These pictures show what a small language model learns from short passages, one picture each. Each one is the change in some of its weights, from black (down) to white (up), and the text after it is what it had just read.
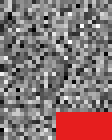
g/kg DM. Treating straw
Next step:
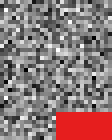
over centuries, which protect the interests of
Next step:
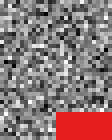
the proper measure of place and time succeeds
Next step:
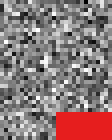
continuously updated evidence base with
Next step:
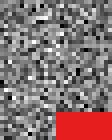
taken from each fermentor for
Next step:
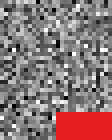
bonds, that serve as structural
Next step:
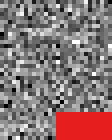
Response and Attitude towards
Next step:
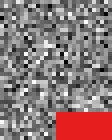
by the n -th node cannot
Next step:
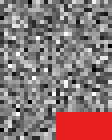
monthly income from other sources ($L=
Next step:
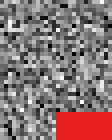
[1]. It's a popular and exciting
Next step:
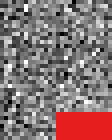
evolution of the chromosomes
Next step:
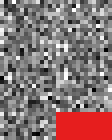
Key Performance Indicator WG
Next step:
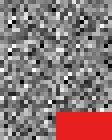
*J Clin Diagn Res.* 2017.
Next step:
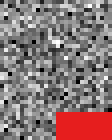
gynaecology O.P.D of
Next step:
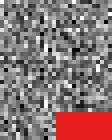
Pi OS which is also equipped with
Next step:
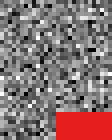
Groenhof Eeva
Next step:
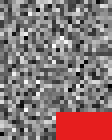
of Level 1 in Figure 10 can determine the
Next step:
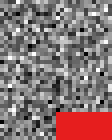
9]. These phytochemicals include
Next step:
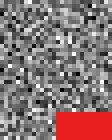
and virtual objects and environments, can be found
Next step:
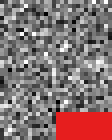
only confirmed in a different independent set of
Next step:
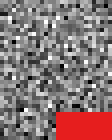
Impact of N-Power Program on
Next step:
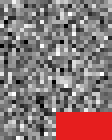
release performances from experiments and numerical
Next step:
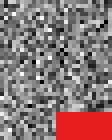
perform dancing significantly better. We evaluate
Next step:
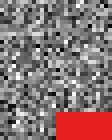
same time they could be able to learn how
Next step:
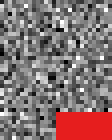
detected in any sample. In our previous 332
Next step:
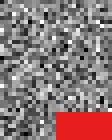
differences between genotypes were determined
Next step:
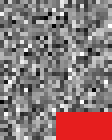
hydrolysates from pretreated
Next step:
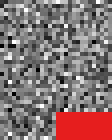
also lead to new market behavior, such as powerful
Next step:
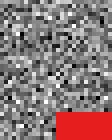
release systems, the rate at which drugs or
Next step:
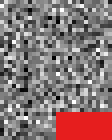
coefficients, variations in fatigue
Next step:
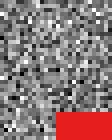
views, the strongest anti-EU
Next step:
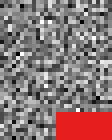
of its active fraction and its evaluation by
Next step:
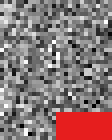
Library of Medicine.
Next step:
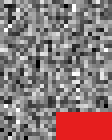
positive orientation, this commonly used
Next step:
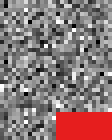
in Ukraine are evidently designed
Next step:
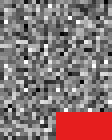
an important disease in potato which causes
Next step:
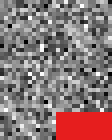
in various disorders such as environmental
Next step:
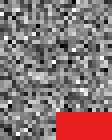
to prevent severe acute
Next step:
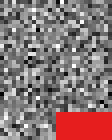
time (days), GDT=Germination
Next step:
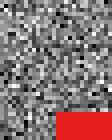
modelling and simulation tools can ease the
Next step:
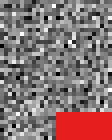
interests The authors declare no competing
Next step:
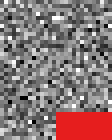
up stairs and getting up from sitting
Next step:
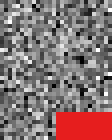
and stratigraphic unit.
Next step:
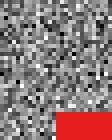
be noted from this figure that the temperature distribution is
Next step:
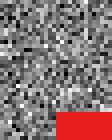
structure and fertility. The objective of
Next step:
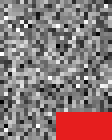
activity of ethanol extracts against
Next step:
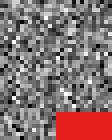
effects of new rules or modification of rules in
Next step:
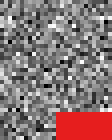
the planners and policy maker’s
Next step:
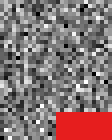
showed Good or Complete adaptation during
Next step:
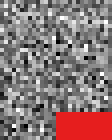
via surrogate-enabled
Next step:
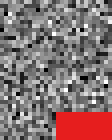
of interactive boards applications supported by
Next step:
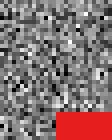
of footcare behavior of the patients.
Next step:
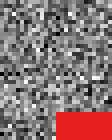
discrimination ability. 4.5.
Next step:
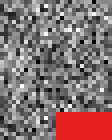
using 3² factorial designs considering two
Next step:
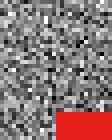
Ref. [19] reported on g factors between
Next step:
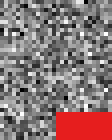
Duodenal atresia 2
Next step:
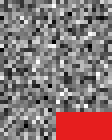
maintained or problem-solving behaviors
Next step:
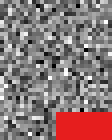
College of Medicine,
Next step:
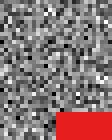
: Writing - Original Draft
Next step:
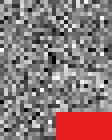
offered as a solution, on the grounds
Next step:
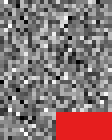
z_3 defines the thickness direction.
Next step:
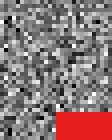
stay and implant failure was found to
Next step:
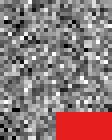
fool is like curing a dead man;
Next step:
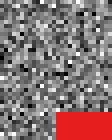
with high performance levels and mature leadership
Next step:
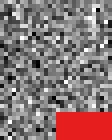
in mind that the impedance method may significantly
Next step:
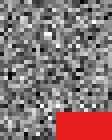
natural. 2.3 Green
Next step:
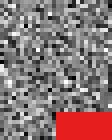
of 73.52 with a standard deviation
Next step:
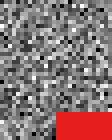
recall for classes with a smaller number of
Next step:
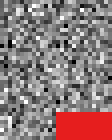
disagreement value with respect to the system
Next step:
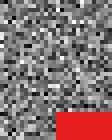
Investigation of the antibacterial
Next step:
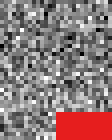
solution after the deposition of the first crop of
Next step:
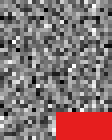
workflows that are increasingly implemented in
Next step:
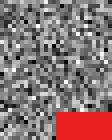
and a score of 0 indicates no political
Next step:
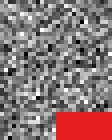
if someone has to evacuate from the
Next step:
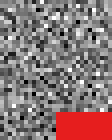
the teacher and therefore rigid
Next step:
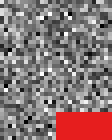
factor is indeed pairing rather than
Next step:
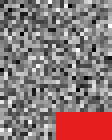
B Sample c Crude protein
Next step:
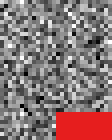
(O₂) and hydrogen (H₂)
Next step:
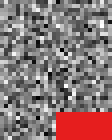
majority of our participants during the data collection.
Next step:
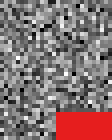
min. warming/ 60 dk
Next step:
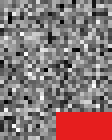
reproductive history, concomitant medication
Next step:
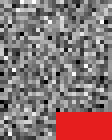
may vary from place to place based on
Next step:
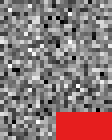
maximum. If the forwarding node
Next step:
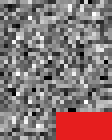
usual equilibrium condition
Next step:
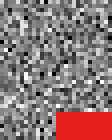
are found, according to the deformation (19), one
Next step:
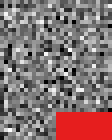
subcontractors requires adequate
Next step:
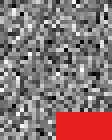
concept of artificial intelligence as
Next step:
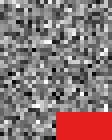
Results Beetles became active and
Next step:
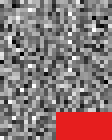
is found to be less than 99% of the
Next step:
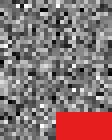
complexes. Complexes $\Delta
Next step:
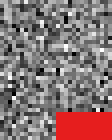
tics of the reproductive tract and is
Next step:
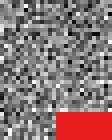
engines can be dry sump or wet
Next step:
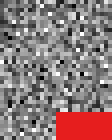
length on the affected side in the
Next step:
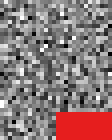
digital world today. Social networks,
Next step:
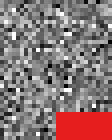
male and 52.3% female.
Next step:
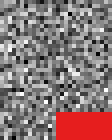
to go into white man's jail.
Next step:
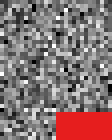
of Mo doping brings about higher OER
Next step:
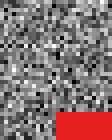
not appropriate to reference when using an
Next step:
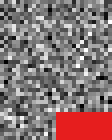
a major source of good quality starch which is
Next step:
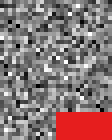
challenges that still need to be addressed with
